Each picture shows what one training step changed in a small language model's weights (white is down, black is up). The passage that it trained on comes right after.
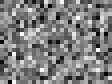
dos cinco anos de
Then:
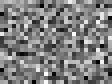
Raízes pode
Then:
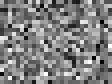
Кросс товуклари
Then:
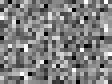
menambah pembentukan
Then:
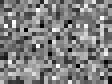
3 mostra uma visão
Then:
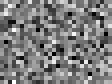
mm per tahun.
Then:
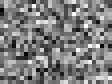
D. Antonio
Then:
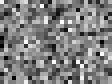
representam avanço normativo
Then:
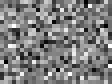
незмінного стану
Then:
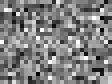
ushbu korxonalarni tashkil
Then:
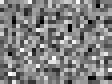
ilmiy o'zgarishlar
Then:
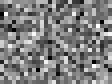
Современные системы
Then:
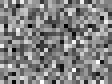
банки виробити
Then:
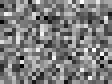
desarrollar su potencial
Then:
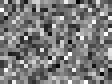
en contra, que es
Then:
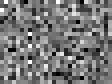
Ruth, M.,
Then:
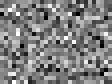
tilidan nasriy
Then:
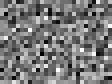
un nombre restreint
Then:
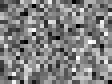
menjelaskan atau
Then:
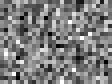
orientation resource
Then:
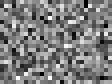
жінок в наявності
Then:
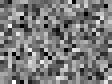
la communication en
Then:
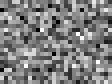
estándares de la
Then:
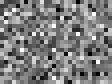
han cuestionado en sus
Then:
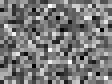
5. Hojimatov
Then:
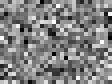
vazirligi huzuridagi
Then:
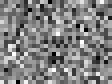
لكن هذا
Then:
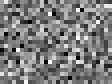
чиқариш қуввати
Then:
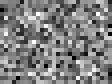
Veranstaltungen in
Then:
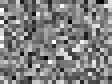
em gordofobia
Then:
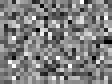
de conceptos 1.1.
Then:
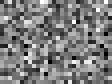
c'est le vrai
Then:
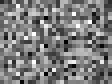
Rauschenberg ve
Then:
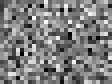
корупція, війна
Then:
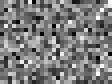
consigo mesmo e com
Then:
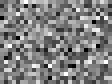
of technology and covers
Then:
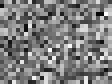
mumkin. Natijada bola
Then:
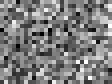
máig vitatott
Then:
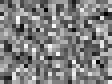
utilizando-se o programa
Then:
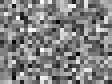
atau menguap dari
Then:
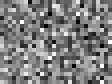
patients with moderate
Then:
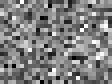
Tindak Pidana
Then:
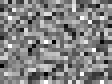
коли її їли
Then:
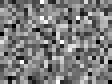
ahamiyatga ega.
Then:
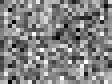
beneficio propio a
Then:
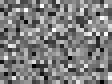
interés público, relacionados con
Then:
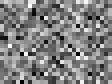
în parte, în loc să le
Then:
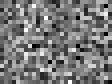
s/ Incapaz
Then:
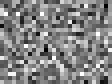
impact on the development of the
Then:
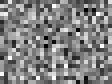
berikut: - a.
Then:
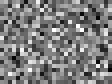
на SMT — чим
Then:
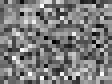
D., Brassesco
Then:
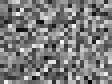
antonimlar turli
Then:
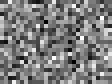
um liquido que pode
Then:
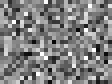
| Верстка |
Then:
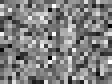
görünen isterik
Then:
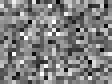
que as várias partes
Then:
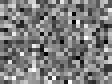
m J obce; 15.
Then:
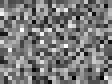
și a probelor de
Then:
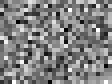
is to develop the scientific
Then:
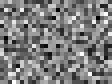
olamining mahsuli
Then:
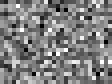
Representa el 3% de
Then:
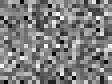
lacks appeal.
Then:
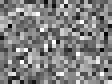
llegó a esta
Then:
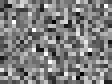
artırarak yeni
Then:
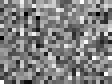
ценностей любого
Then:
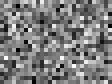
за 5 лет показало,
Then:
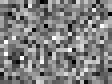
імені Вадима
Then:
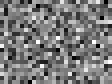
tumani Kumushkon
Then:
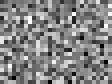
of plants scattered
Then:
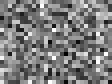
nos conecta con el
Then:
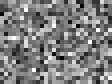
nominal de 450
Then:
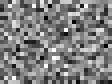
migraine on common
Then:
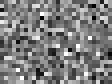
bu da itfaiye ve
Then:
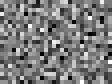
/ U. Namgung
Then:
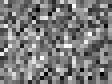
Україні. Так, за
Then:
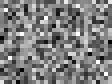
artículo 45 de
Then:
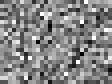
einschließlich der
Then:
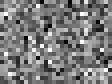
идея выражена
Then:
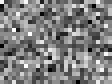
de la renovación
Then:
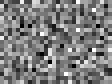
for each variable:
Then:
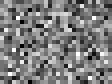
mavjud ferri –
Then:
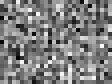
ganhar a sua vida por
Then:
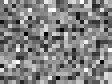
40 % dari barang yang
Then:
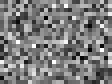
Serikat Tahun
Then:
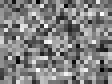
мистецтва» в
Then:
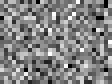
ya'ni "gular
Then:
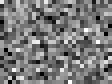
en cámaras
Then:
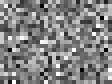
PC - parietal
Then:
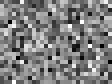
seperti kardus dan
